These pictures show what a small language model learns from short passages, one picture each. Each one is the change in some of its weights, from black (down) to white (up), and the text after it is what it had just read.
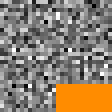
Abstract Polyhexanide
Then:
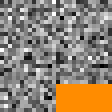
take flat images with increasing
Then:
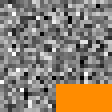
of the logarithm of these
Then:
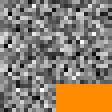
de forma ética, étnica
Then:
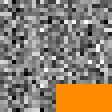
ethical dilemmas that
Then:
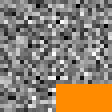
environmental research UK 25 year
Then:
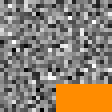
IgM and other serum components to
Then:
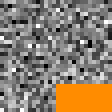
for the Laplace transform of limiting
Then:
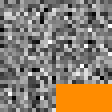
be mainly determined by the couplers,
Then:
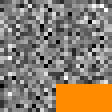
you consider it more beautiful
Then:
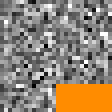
SPORT TURINING
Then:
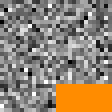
summer migrants,
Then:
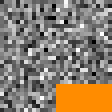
young to understand certain things that were
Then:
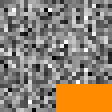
imagining what is hidden from
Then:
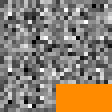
precisely quantify the measurements.
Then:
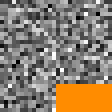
of a concrete column used
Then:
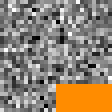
electronic patient records, GPS
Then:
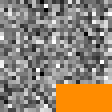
surveyors are financial and design
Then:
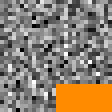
specifically as follows: First,
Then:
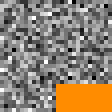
chiqadi. Bemorga
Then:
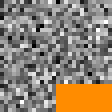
bound than most systems of similar mass.
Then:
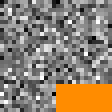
faulty interaction later can reduce
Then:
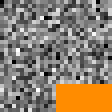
outline of this paper is as follows:
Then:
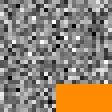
optik asboblar kashf
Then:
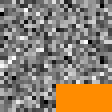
to shelf life, but there is
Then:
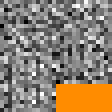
germination percentage.
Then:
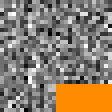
of these two actions, a search
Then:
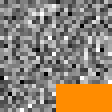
do not notice any significant clustering that
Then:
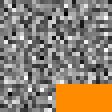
consisting of various particles is
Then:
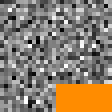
Let us indicate some important
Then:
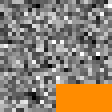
corrects crosstalk and
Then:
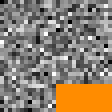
q$ pair is produced in a state
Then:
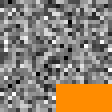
aniqlay olish va uni
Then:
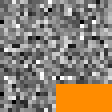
elastic properties The comparison of the
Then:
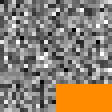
and enzymes to break down
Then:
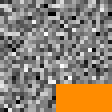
саме: «Охорона
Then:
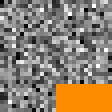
so on. The invariant variables satisfy
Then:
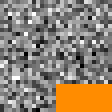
3) Madrid,
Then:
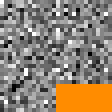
Wissenschaft im digitalen
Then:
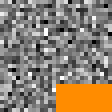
turidan (glyutinozli
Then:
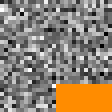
todos de ter ao acesso
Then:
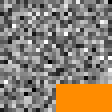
0".33$ which translates
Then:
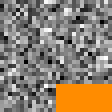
conventional local search algorithms.
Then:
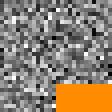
O primă decizie ce
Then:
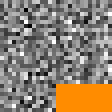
of ICT tools to enhance
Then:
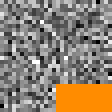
qismi o‘quvchilar
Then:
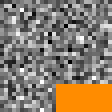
amount of annual sales
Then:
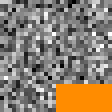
1 Genesis, chapter
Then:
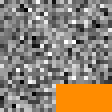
where more than 15 million residents
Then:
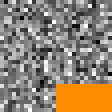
me’morchilik keng rivoj
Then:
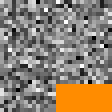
uchun davlatimizda
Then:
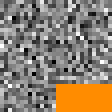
личностные качества
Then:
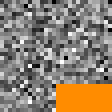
arising from its 2D nature, the
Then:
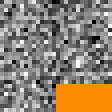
was moderate which is not poor
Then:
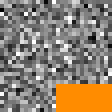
hair shaft and scalp without
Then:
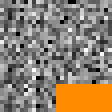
oqim va erozion
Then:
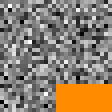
to the ICMPv6
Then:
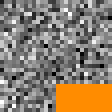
of the [Ca II]
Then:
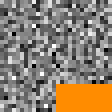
while that of *E. coli*
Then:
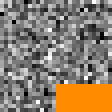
transition has the same universal jump
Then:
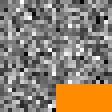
functions in each of the dimension is considered as
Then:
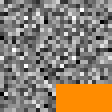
count, weighted mean, standard
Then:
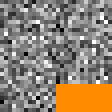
*S. maritima* en
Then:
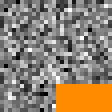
programming concepts are the
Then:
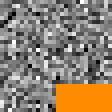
psihică [4,
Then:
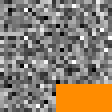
teorias eram importadas.
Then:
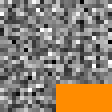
nonlinear, anisotropic
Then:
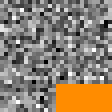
элемент, реакция.
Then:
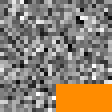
Both solar thermal and PV systems
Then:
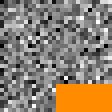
$\SSS$ is a well characterized
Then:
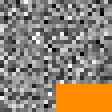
escolhida tem seu estado
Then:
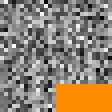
Even in those cases, it is
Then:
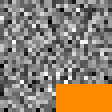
al. [10] demonstrated that the
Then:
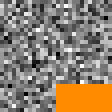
a promising device to detect
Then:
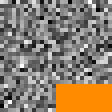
of moduli $N$. In the
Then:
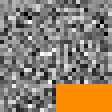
of this mask, however, last
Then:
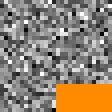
measured was 23\%. The site
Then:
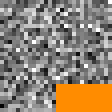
age Age group Frequency
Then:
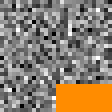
a beach of calcedony.
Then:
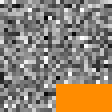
yoshlar global madaniyat
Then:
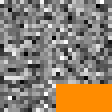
el que se concretaría la
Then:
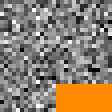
viveu durante agosto
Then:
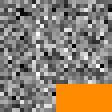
und eine rechtliche
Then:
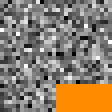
a relatively new, unexplored
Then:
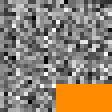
of defects and dislocations
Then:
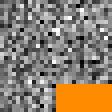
(or raw meat products)
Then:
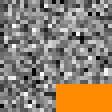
that are healthy, safe,
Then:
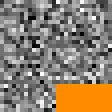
loss of accuracy for the fluids
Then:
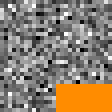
index also reflected the progression
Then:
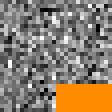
disorder are maximal there. This
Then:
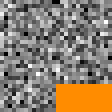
using ready-made reagents
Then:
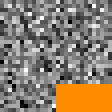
10% of actual size of the sample.
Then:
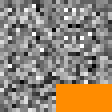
les capacités organisationnelles
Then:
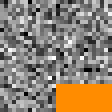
from geometric binning effects due to
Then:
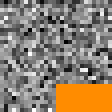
at these redshifts, being
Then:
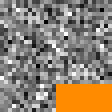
in the metal, whose energies
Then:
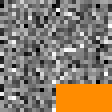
A \rangle \langle B \rangle $
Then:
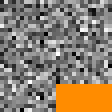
his unethical actions and his
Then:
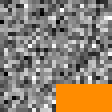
Lake, (e)
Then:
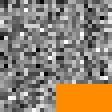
it exerts multiple effects that may
